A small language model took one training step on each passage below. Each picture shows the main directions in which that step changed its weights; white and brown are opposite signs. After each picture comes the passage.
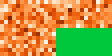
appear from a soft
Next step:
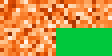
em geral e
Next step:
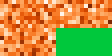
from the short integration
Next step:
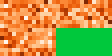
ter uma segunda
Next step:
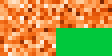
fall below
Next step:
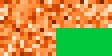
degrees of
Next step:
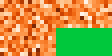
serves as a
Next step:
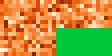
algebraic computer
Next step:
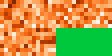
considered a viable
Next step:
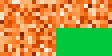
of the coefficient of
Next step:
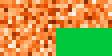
KS sets.
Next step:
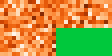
Benue state
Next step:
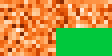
invasive form
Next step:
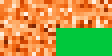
simulation on an
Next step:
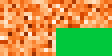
compensates for
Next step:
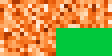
as the solid angle
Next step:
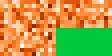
population and apparent
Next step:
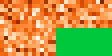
também esteve
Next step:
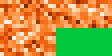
\otimes)$ for
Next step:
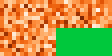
Table 5.
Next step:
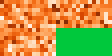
final investors are
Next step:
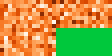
their light weight,
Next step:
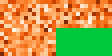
the forces on
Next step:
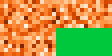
muscle volume and
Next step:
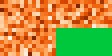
product features, and
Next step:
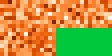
initial condition for this
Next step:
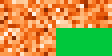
de trabalhos
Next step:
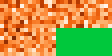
applied to the single
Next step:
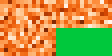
ensuring their security
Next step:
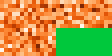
to food,
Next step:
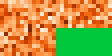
residual that removes
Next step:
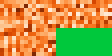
The other 180 data
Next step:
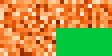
the study of
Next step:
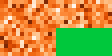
- Access early
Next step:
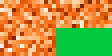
e laborais,
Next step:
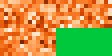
поздрав и
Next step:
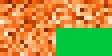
fluid: it
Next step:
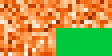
Hij moet
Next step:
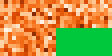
is a normal and
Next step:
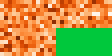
satisfaction. This
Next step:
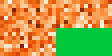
то же
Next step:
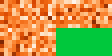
promotion des
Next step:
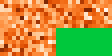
17]. Furthermore,
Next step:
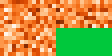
debe ser
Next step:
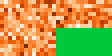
objects of interest for
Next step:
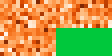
table 1. Table
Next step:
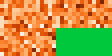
be used to
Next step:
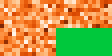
lessons on
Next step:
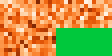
object or file
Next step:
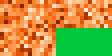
de calcular
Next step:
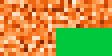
and never
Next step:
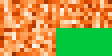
as an output vector
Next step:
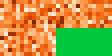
SO₃ ga
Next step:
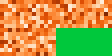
the samples. These
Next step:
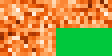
In this way,
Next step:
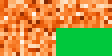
шамол ва
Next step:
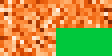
– Doctor of
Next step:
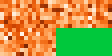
to see how the
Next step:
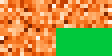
cidades que se
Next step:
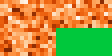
We then apply numerical
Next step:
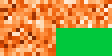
г/л у
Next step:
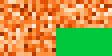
and probe
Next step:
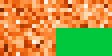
Samples of
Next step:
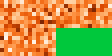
is the most
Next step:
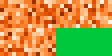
for the system with
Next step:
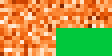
de toda
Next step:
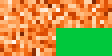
dos processos
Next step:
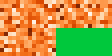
when grouped according
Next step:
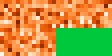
available (system
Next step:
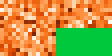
jarayoni va
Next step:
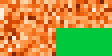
book about
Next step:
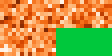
: index number of
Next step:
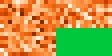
norms of the
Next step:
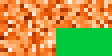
de um Estado
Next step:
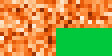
The translator
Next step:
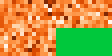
time shown by the
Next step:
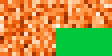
all experimental data available
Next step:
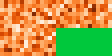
is the static
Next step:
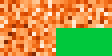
findings in the
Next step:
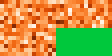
excellent energy
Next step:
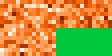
multiple potential applications,
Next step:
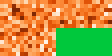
We consider a
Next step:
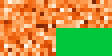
Tony and
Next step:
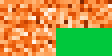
longo da
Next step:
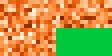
chart Results and
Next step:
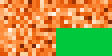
heterogeneous ages
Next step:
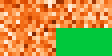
within the trajectory.
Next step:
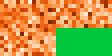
for memorizing
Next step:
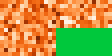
with periodic boundary
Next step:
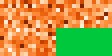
employee work
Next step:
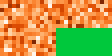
found that relative
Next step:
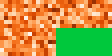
satisfaction on implementation
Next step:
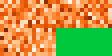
informações de
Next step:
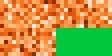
collaboration between the following
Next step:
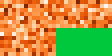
\quad t
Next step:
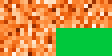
climate can be
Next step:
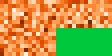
plotted in several graphs
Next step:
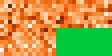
differs from the
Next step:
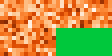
winter month
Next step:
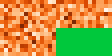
consistent. It is
